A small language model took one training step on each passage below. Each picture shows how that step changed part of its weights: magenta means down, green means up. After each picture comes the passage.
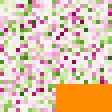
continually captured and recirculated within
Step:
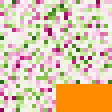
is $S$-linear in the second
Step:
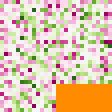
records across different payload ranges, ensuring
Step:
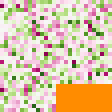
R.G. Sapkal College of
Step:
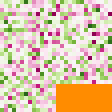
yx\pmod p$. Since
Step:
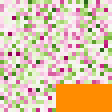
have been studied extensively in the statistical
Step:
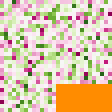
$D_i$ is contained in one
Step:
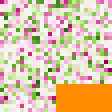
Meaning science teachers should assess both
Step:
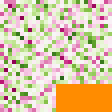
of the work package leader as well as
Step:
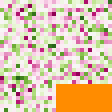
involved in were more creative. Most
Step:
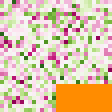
$U_i$ does not contain stable
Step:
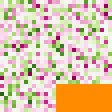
of phospholipase from
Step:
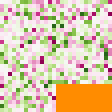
| c_j|$. This is used
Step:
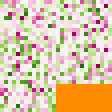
they assumed that background sources follow a Poisson distribution
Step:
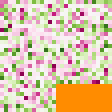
strike slip fault. Further
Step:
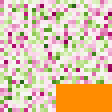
safety audit consists primarily; - A continuous measure
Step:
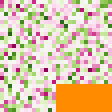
nm on FGA and 0.35
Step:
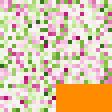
anti-oxidative defense system and
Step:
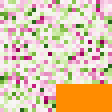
by $K_\theta^{NM}$ and
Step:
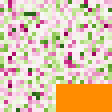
generally believed that ``the filtered
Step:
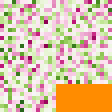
(V/V) Accuracy
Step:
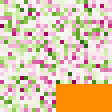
to germs of harmonic functions, we
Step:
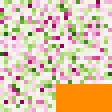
is to identify the factors that affect the growth
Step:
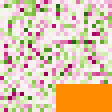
consider the corresponding ascending chain of monomial
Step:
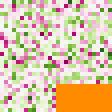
that if two entities are the same,
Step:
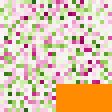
downhill slopes will be
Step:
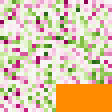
are usually continuous and assumptions of complete information are
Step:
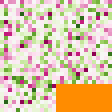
37.8 High-income countries
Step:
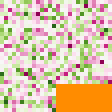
to u_2 in G_1 and
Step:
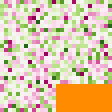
\item[1.] $\displaystyle
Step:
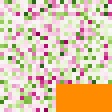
} % end of \xyR
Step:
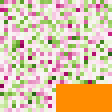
a hapo-G waterproof phone
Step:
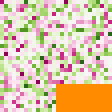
start of settlement system up until the
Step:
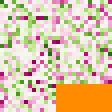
was used because it allowed the data to be
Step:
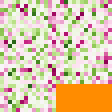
development goals, improve investor accountability,
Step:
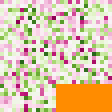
properties such as conversion function and
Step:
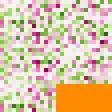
M.M. and M.F.
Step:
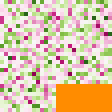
different methods (element size 20m)
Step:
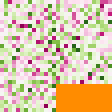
monomials in $F\langle X
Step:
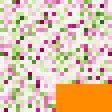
unstable and proceed to separate into two distinct
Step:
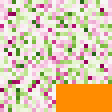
the one-dimensional probability distribution of the samples
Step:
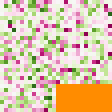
consider the \emph{constrained
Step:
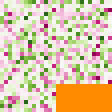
\end{align*} Because for
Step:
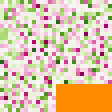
of $\mathcal{O}_2$ and
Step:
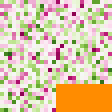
burning sensation indicate *pitta
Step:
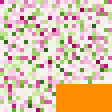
learners who were officially
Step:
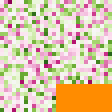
use \eqref{fo.liment}
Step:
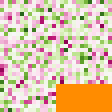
\end{equation} Hence for each
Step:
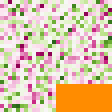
an $I$-weak equivalence.
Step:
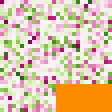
outputs coded in dual-rail.
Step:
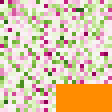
algebraically closed field $\kk$ of characteristic
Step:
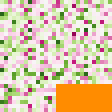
M, Rohling M, Dube
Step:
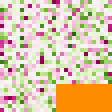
water is depends upon the presence of
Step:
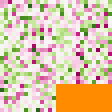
Halphen's colour test and
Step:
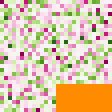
Literature Review". *International
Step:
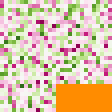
for learners of English. -
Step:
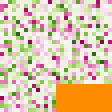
is a drawback. There are fewer
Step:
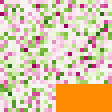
germes de courbes planes
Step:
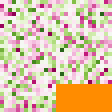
the child uses speech reactions to
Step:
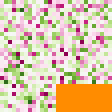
a low pass-through coefficient
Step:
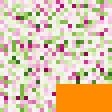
Apart from $t=\pm 1$,
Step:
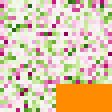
4. What are the ethical considerations
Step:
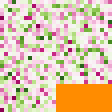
be proved for the *poseurs*
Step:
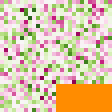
boundary and surface forces, respectively, along
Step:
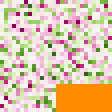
Definable functions are closed under standard operations
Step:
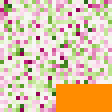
a displaced incisor in a
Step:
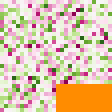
al. (1968) reported that
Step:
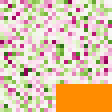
constitutional standpoint, as Robert
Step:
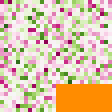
food group, according to the guidelines of the
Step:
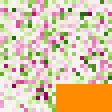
n} \stackrel{\delta}{\to}
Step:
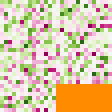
\kappa". $$ \mn He uses
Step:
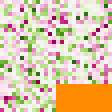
authority; it breaks the
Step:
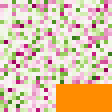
a data-driven approach. Data directly
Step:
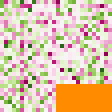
pedagogical, information and
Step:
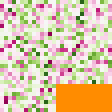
the project and adds the datasets metadata in
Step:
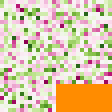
hypothesis $\psi \leq 0$, we find
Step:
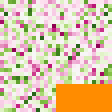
on a base. $V_1$
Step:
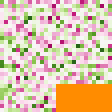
passive regions are complex [17], and
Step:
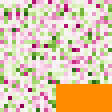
contains elements $\Gamma_i$, $1
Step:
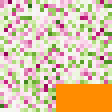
Hardanger embroidery
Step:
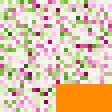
of the study was to determine the insights of
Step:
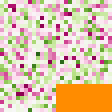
the left vertebral artery
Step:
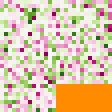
computation of $\Delta(I_X)$
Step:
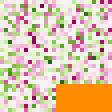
governance and partnership (4 percent)
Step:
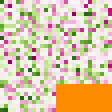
constants as small as possible, although large enough
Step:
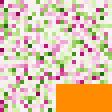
fault detection and attack detection are different
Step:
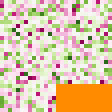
spot customers; I_{max}
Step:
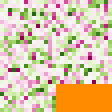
possible placebo effect. However, once women
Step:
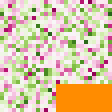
dimensional case. \sk On the other
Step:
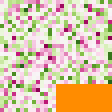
Since any quotient of an AH-algebra
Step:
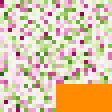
Mumps virus. The mean age
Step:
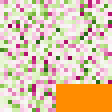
mean energy also increases, indicating a direct
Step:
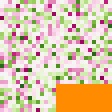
their scan-equivalent flops
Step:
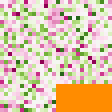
linked to the form of emotional
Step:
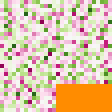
still allowing farmers to irrigate their
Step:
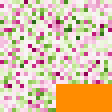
How many layers need to be captured in
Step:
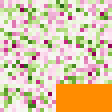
effect. Additionally, it is not possible to
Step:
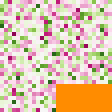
client-based therapeutic work
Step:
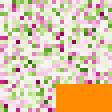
that whenever you leave a dead
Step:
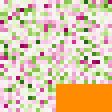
in carbohydrate content with increase
